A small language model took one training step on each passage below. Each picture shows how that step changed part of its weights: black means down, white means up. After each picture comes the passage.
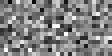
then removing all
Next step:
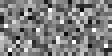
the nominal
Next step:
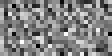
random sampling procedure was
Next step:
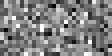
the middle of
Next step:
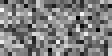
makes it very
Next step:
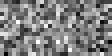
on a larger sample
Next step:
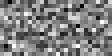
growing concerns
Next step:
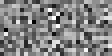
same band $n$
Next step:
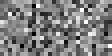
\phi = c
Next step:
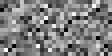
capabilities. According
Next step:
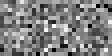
event horizon, is
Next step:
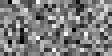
vegetation and well
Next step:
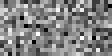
original draft
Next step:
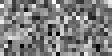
to the corresponding amplitude of
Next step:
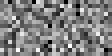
there is no significant effect
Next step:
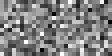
systematic steps designed
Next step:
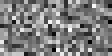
illustrates the process
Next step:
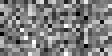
in respect of each
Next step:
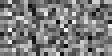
polymer slug
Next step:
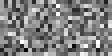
and it was found that
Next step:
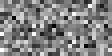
proximity to a
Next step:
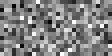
on delivery system
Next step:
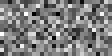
differently in the same
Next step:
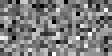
not only enriches
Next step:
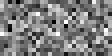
the Monte
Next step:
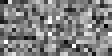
of subgroup
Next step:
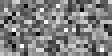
to emotion transfer
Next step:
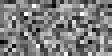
best possible solution.
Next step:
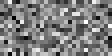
continuity in this
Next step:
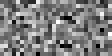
access to resources,
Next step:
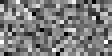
spatial resolution. The need
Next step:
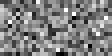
the above mentioned
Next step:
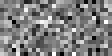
theoretically available.
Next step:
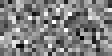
centres. Taking
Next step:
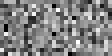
are interconnected
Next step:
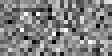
and Multiband
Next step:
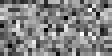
up, total number of
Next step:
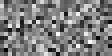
area has significant potential in
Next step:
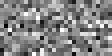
on real dataset shows that
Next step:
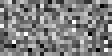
scores are used,
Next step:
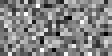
wide number of
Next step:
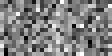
follows that the pure point
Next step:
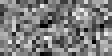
ADT B.
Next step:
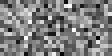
drain opening.
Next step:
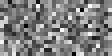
set a contract that
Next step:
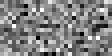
AH VH
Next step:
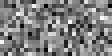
transformation and creating
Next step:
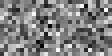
of the dimensionless
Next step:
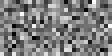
they could exit the
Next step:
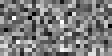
quotes be used
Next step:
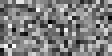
under disturbances and
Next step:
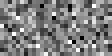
Comparing with the
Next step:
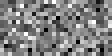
channel to 13, see
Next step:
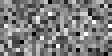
carbonate (3
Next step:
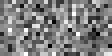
kinematic equation
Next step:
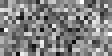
simulations show that the impact
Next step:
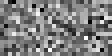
Modified National
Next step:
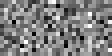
forecast of new and
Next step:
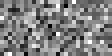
of new innovative
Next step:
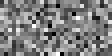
gain of panels,
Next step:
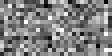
debates have been
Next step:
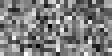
of the density of the
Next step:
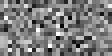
pension insurance
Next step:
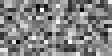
to reinforce
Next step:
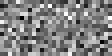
two constraints determine a
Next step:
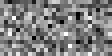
for each pair of measurements
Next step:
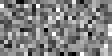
concentration, flue
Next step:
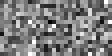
source of dynamic and
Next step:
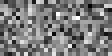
in one container,
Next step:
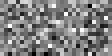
\cdot T}
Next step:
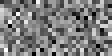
the larger scales,
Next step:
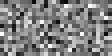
at low frequency has large
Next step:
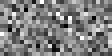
with similar headers
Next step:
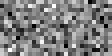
where the entire
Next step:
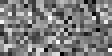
mission. The use
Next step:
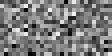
To this effect, so
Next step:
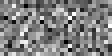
our analyses focused
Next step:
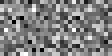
findings also revealed that
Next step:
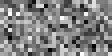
do they tell
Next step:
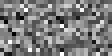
The polyphenol
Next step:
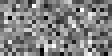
proof of Nash
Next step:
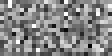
O-C values for
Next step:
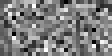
appropriate offset.
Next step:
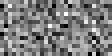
Theor.\ Phys.\
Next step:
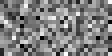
code dependency in
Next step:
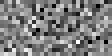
range invariant (at
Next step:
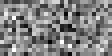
methods for topological changes and
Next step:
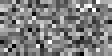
curve. Heavy
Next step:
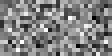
extent of interaction between the
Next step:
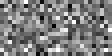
is to augment
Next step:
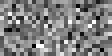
is a measure for
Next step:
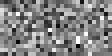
a form of composition
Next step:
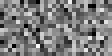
primality test.
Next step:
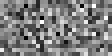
harmonic. Moreover
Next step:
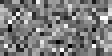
the studied conditions. In
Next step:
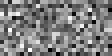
This is in turn
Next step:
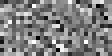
road signs
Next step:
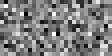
international relations,
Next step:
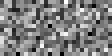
of work that was performed
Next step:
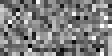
the aforementioned
